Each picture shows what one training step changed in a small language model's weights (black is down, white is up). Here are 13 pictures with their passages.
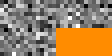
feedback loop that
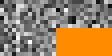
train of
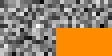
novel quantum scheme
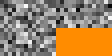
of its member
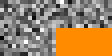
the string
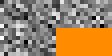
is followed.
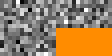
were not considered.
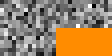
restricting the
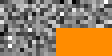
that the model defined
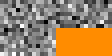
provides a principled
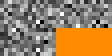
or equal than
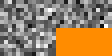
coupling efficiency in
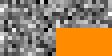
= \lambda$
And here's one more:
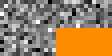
examine, in
